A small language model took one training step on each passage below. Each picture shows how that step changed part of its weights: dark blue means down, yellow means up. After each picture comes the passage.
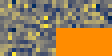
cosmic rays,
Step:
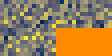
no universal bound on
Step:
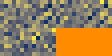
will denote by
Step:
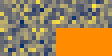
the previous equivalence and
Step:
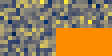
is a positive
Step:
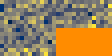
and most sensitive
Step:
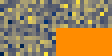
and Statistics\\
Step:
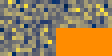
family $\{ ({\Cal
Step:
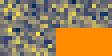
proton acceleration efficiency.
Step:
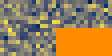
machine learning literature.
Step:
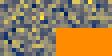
use of a
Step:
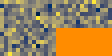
the manual attention
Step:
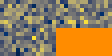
number of emitted
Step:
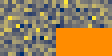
using the local
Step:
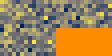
\] for every
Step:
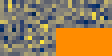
better comprehend
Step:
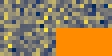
Stein manifolds
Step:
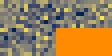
decomposed into the
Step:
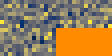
proof for the full
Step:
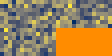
are used). We
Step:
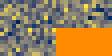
bundle set, at
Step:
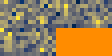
(z axis)
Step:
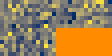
between $\Delta$
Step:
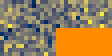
members for making
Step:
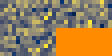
X$ is onto
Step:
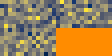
such that }
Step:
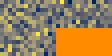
R$. Thus,
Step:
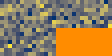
each $p
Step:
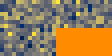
of PDFs
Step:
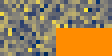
the forward problem,
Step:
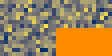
for enhancing
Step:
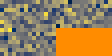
group. If
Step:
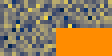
runs as follows.
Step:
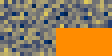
be used to calculate
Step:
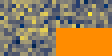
for the proof is
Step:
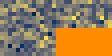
shares with the
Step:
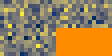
Let us now consider
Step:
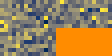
geodesic and the
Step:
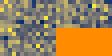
Neumann boundary conditions.
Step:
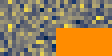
swap the direction,
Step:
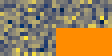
to cope with
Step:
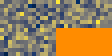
croire -
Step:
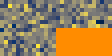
process did not
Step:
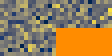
Rosser and
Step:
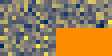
trigger a programming
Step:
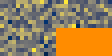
is automatically satisfied
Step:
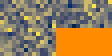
$X$ by
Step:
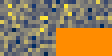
diffusion term is modeled
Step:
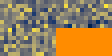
connection between the two
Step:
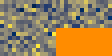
even for the most
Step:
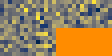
the original EH
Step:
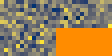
priori estimates for
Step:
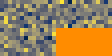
one would like to
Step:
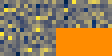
Ia) are
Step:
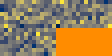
of random spatial variation
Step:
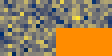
greedy algorithm
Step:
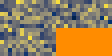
of Mathematics, University
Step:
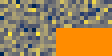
that the acceleration field
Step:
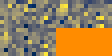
flat magnonic
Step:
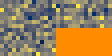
causal effects in
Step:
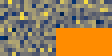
be given. Then
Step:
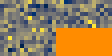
pions and
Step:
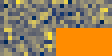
can be computed
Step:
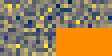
simplicity and consistency with
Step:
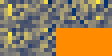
axis is the
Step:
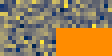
of boards
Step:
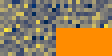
reactions in the
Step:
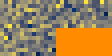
available at:
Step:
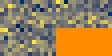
\right) .
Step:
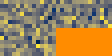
we deal with
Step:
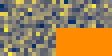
of generality, we
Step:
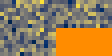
is significant, local
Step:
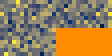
The work of
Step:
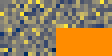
the branch-point
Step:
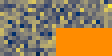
to construct a
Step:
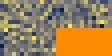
we obtain that the
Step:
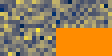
of the hard core
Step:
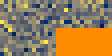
open and relatively compact
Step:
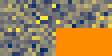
electronic structure just
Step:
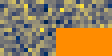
k}}$ is an
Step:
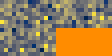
divisors), we
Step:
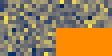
one can pass between
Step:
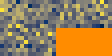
{}From now on
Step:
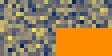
system and $A
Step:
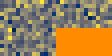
is finite, it
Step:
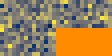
\beq \bar
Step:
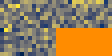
loss is then defined
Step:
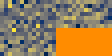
in seconds
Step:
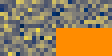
of the signal
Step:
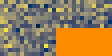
shedding vertex
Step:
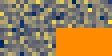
the probability that a
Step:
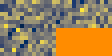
of GPs in
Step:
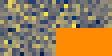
natural consequence of the
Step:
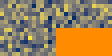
an intermediate state according
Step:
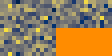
complicated by the low
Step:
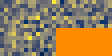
NA fiber
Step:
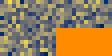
It is order
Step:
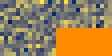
is the largest such
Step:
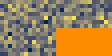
whose intersection with any
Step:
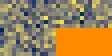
Dirac quantum phase operator
